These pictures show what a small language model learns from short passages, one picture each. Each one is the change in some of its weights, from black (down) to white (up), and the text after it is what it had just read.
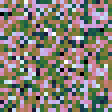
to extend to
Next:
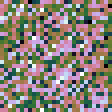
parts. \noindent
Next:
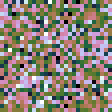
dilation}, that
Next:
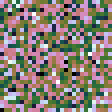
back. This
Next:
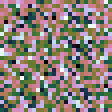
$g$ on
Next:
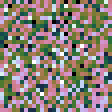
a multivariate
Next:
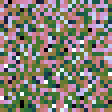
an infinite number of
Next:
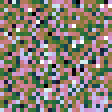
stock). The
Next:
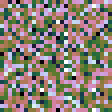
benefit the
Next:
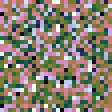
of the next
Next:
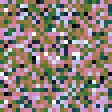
that, due to
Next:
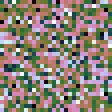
One way to
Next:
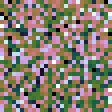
infer that
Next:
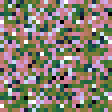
surface of
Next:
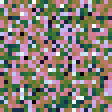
Proposition. \medskip
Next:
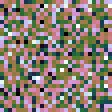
Since $\leq$ is
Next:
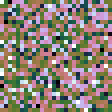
k-1$ such
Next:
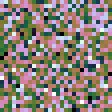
we need some uniform
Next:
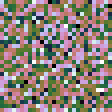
is also left invariant
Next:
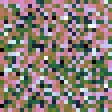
$e$ point in
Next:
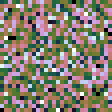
can cancel the
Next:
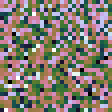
and $B\subset
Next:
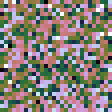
aligned by
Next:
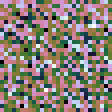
$M$ in
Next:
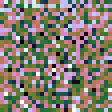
have (note that
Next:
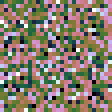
storage can
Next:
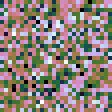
manifolds in the above
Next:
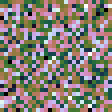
group with six
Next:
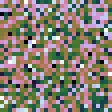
together with
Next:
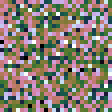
\textrm{ if
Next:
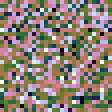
for the first time.
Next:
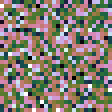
trip demand,
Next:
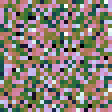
$\beta$, and
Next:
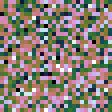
constraint vectors
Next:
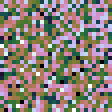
is trivial.
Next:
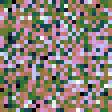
basis in a
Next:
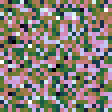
Tube C,
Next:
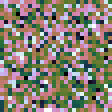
$w \equiv
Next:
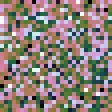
notation: if
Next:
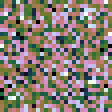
$n$ generic
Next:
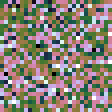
zero. Now,
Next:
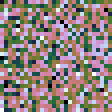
cases, we
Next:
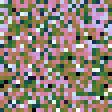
proofs of statements
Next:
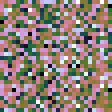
$ Finally,
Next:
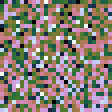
could implement
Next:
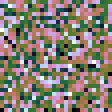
We have the following
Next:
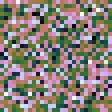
linear collineation
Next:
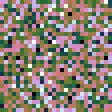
diagram measure $\mu
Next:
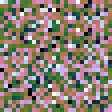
of origin an
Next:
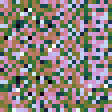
= \mbox{size
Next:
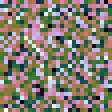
now that $A$
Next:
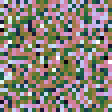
examples, in Section
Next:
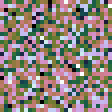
the mean area
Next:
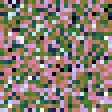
contr cAn
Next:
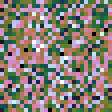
produce long
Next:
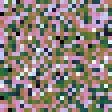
parameters $\theta$
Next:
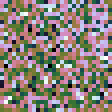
test problems,
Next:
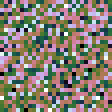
some examples of
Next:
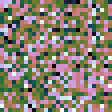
ones quoted
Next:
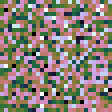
be represented as
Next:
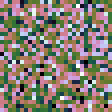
the support
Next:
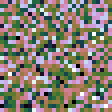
the observation point
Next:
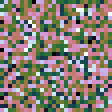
magnetic field
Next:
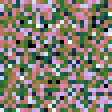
$\Sigma$ at time
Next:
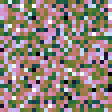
latter equality
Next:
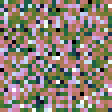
of these manifolds are
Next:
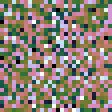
Normal Form
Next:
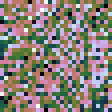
has attracted
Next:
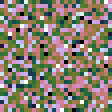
Y$. The second
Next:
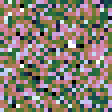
an unbiased
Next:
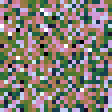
f = g$. The
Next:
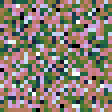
of Barton and
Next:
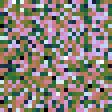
this ball, and
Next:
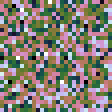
QFT. In
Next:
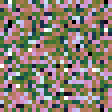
thus ruling out
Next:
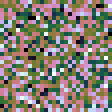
$\phi$, which is
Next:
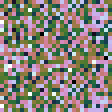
\langle \eta
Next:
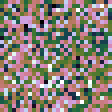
associated to the singular
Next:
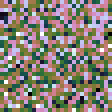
and $n\geq
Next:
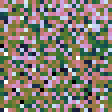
and $g$, the
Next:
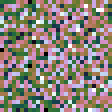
or modal
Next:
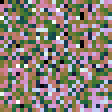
written as
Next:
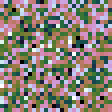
norm of the objective
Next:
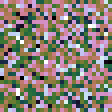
$T$ is
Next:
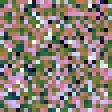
By Clozel
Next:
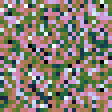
It is well known
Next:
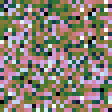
time derivative,
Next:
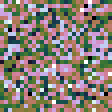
Theorem arises in
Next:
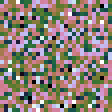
for sufficiently small
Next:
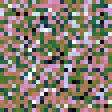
Since all the terms in
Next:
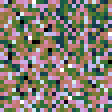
set $M = E
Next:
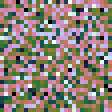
can be separated
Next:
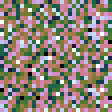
\alpha \ln
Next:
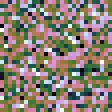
the same time.
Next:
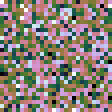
knowledge about
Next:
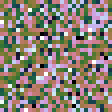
\le 0$ and
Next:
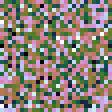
\infty$ and
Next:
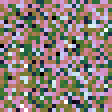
$a$ of order
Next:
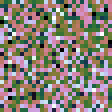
Now suppose
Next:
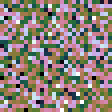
and the Binary
